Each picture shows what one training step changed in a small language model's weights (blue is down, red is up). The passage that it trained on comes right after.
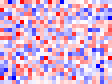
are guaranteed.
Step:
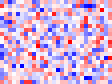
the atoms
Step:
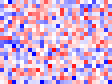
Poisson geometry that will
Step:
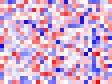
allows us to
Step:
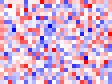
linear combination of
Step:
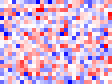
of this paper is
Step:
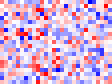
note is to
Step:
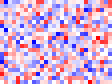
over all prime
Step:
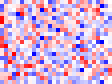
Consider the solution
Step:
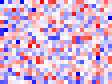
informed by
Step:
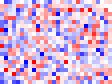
therefore somewhat
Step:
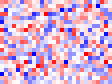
scaling is
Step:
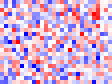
main formulas in
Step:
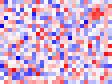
all $\Omega$
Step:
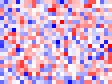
of the gate
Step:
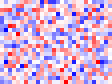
us define the inner
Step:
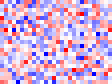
$P$ on
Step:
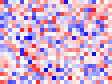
lead to a simple
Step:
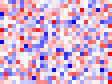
former step and
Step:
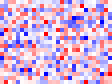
been shown that the
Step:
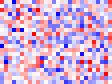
thank this
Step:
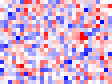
analogs of
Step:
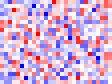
an element in
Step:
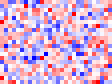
only depends on the
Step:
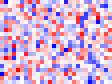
consider the same problem
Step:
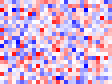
statement adds
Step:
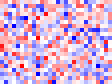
& circle:
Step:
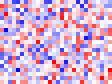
over $Z$
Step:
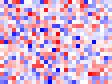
not tighten
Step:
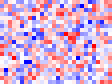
denotes the line bundle
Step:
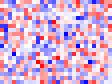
memory limit
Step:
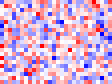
controlled by \[
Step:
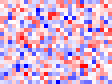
of maximal subgroups
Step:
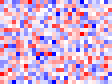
a planar projection
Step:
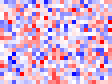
for twins
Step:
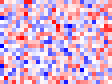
shape of the
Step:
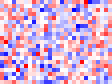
well defined and
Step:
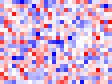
Similarly we have
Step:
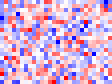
avenues for
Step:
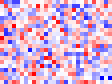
physical model,
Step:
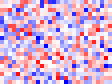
us conjugate $\hat
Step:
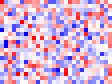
definition of the quadratic
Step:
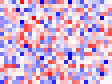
of a critical
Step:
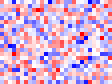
is taken and
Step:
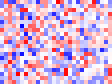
decomposition of the product
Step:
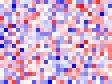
projectively related
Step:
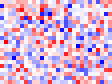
vector of {\em
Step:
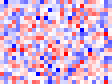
did not assume
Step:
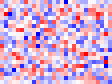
done, as
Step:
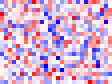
the deformation
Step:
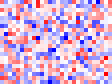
in the discrete structure
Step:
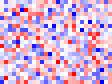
then obtained by using
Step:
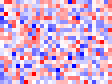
for a given pair
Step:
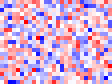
Hence non standard derived
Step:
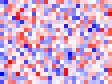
of the random
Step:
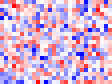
and unstable
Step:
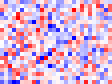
propose the new
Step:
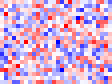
our {\it geometric
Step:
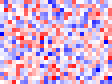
the process of
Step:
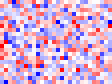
latter part of Proposition
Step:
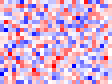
we can define
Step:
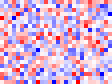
In practice,
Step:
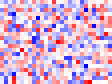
asymptotically equivalent.
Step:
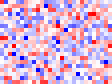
last two cases we
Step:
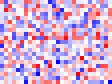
the last two terms
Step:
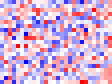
on the unit
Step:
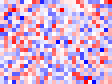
few such
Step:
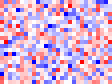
next stage.
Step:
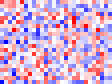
particular covector mapping
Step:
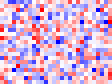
to show that
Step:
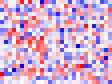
posed as a
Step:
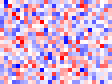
F$ means the
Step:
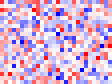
to the statement that
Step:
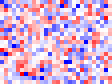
end of this
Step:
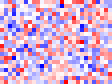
$E$, there
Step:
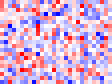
managers to
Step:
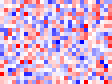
that the computations
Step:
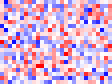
each vertex there is
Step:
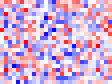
completeness of
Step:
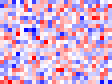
These equations are now
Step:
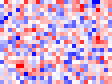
tables of
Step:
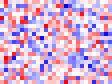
Since $ (E
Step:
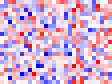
of dimension at most
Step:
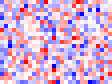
additional variables: the
